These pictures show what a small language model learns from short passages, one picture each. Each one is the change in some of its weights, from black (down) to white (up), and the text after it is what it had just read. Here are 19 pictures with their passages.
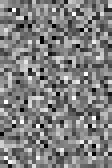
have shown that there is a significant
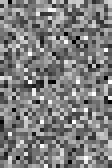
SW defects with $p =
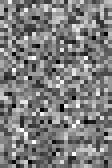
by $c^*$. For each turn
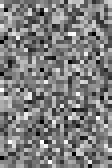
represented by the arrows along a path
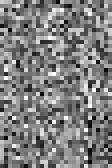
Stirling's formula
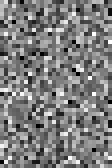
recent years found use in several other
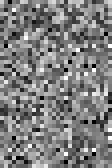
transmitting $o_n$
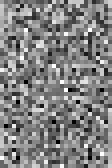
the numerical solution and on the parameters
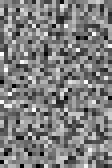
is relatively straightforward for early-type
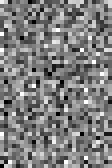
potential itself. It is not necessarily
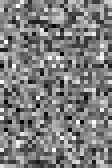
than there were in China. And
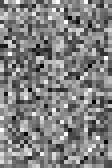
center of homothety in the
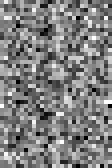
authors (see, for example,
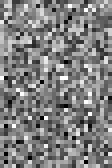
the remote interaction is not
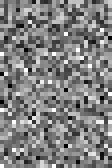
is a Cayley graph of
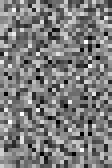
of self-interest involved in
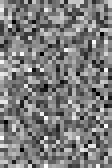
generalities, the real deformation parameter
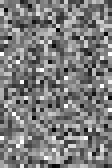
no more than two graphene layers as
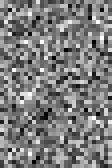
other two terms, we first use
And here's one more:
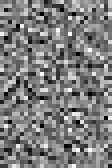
and instrumentation layer to
